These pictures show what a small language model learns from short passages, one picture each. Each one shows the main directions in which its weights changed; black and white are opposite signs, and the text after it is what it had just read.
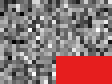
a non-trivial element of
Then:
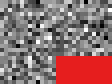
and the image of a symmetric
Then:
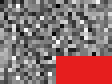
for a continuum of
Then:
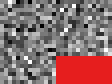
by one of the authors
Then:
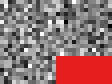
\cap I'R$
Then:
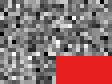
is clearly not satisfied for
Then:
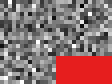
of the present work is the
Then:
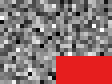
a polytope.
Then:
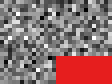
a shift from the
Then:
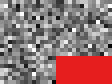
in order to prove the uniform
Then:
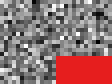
P /A, and hence
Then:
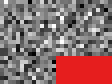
shows that the backbone
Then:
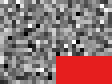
where $E(k,
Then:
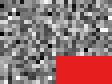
of (i) follows as
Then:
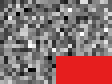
if $m\le
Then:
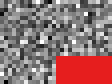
2, while its maximal singular
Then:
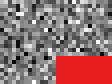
the derived sense) by
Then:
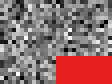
If \thinspace
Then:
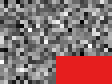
use in the sequel.
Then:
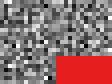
of any two filtered
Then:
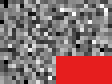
singularity, in particular,
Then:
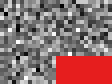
is enough to know what it
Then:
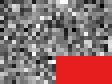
homogeneous by means of an easily
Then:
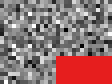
products. The output can
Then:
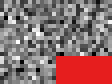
exists if and only if there
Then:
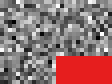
Hence there are only finitely many
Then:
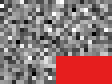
s_i \geq
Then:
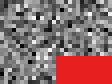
$D\rightarrow X$.
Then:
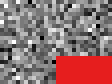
\] or to relate it
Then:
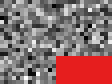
each stock $
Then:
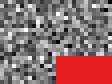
show that the subspaces of
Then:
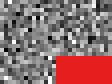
can be easily extracted
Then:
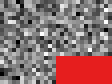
Now, we define the
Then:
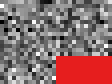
calculated as follows. Let
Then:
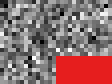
to find a suitable positive lower
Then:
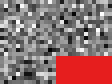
together allows us to see that
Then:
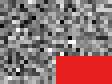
\begin{lem} If
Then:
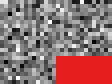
obtain the following results (see
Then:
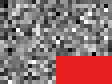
to~$1$. Hence a
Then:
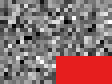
exist if and only if \[
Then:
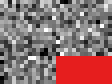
of ${\cal T}$ and
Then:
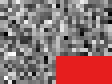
If $f$ is not
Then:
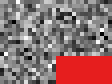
Then, for any given
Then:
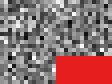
equivalence class) has a
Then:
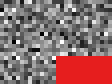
\le K,$ where
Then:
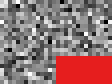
says in particular that
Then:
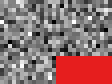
On the other hand, since
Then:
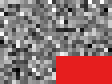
compact operator. As a
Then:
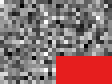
After going back to
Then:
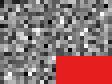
there exists a unique integer
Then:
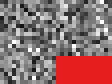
corresponding ASM under the
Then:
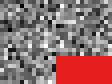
$[0]$ we must have
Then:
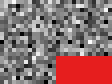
a more precise definition of canonical
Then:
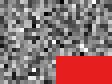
lines) at $\beta =
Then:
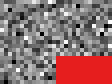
one loses the property
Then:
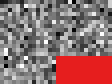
its total space obtained by
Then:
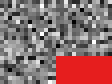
ones: one is the
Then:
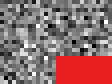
less than $\fp$,
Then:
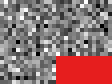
vector fields $\mu_k
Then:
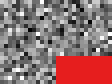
the same restriction on order reduction
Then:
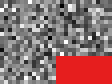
eight IERK3
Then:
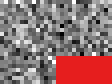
referred to. Then in
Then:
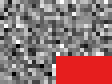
act as isometries of
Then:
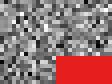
Duc in \cite
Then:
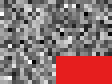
memories of the
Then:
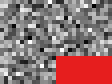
short answer to
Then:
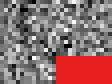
by partitioning parameters into
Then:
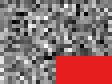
time-homogeneous coins
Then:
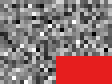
which then advances in
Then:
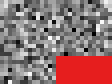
$B$, and let
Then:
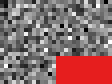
to any given connected component by
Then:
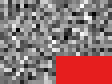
has $X \in
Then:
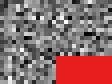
$G$. The definition of
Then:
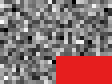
span). Keeping
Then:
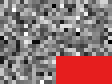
der mathematischen
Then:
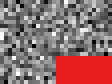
implies $g = 0$
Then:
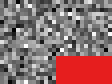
write \begin{equation*}
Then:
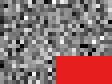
family in Berlin in
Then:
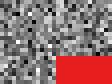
at time $1$ as
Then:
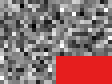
means, that fixed constant
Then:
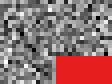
the differentials of the
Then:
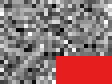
The homogenous quadratic elements
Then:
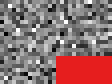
M$. This is indeed
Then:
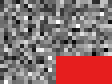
happens when one
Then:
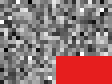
\bigr). \] We have
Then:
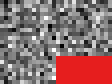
simple groups $S$ having
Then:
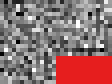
that $[ xy ]$
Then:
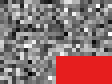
known that the two approaches
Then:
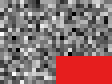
and all of them give us
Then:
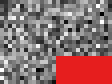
for {\it most}
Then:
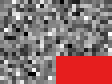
that the two segments
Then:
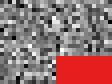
local extrema of
